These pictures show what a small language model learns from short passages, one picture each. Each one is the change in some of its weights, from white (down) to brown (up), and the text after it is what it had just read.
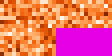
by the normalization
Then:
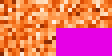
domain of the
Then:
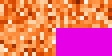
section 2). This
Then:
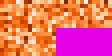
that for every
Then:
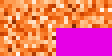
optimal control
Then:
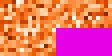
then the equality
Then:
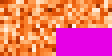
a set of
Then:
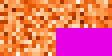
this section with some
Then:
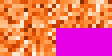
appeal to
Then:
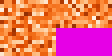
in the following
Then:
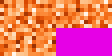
and $j$
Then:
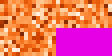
integration theory
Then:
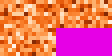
and } \quad
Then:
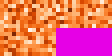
have for $n
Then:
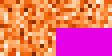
at any point }
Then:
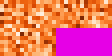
we obtain an
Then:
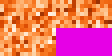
5, after
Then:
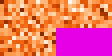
summands that
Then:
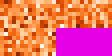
be a vector space
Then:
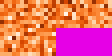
triads of
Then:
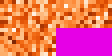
to make the
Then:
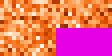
is the content
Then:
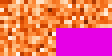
a smooth projective
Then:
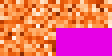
example of such
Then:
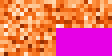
\ Now we
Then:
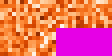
belong to the
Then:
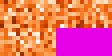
be expected
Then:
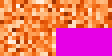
is a monomorphism
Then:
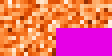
depending on
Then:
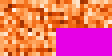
that near such
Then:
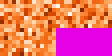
c$ for some
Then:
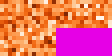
between suitable
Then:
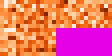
A full
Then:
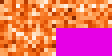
of multiplicity
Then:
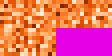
we choose a
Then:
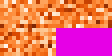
Within the
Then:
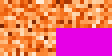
far from being
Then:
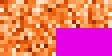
a countable
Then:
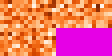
Let $w
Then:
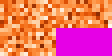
subsections describe
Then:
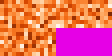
distribution described
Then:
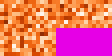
our section 4 and
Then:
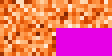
yielding the
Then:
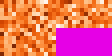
composed with
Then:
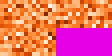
followed by
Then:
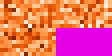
\noindent In this
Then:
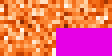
as the three
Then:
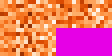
simple parts
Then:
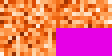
we found that
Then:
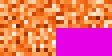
the continuous setting
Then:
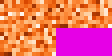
other hand,
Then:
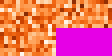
and proved in the
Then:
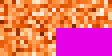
elements of the sequence
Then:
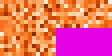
classes $$ B
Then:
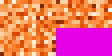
has particular solutions
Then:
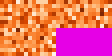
to produce a
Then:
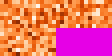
result let us denote
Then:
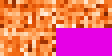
We now consider
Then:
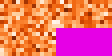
large for
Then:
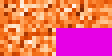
< \beta
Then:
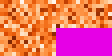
\frac 1
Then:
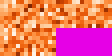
a new
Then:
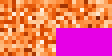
prove the first
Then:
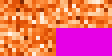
is the converse
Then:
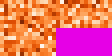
as if we
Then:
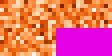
average of
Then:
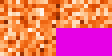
addition, because
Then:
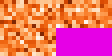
sums of
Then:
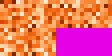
capture this
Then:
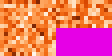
an element of these
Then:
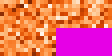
union of
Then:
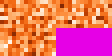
the choice of
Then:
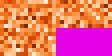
The main goal
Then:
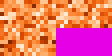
their most recent
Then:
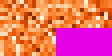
narrow the class
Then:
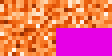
convex optimization
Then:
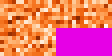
with the submodule
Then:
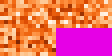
its domain,
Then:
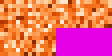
with taking into
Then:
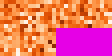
Since (X
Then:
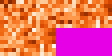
higher order
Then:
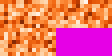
trace, that
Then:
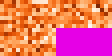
form of the elements
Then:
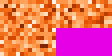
\endalign $$
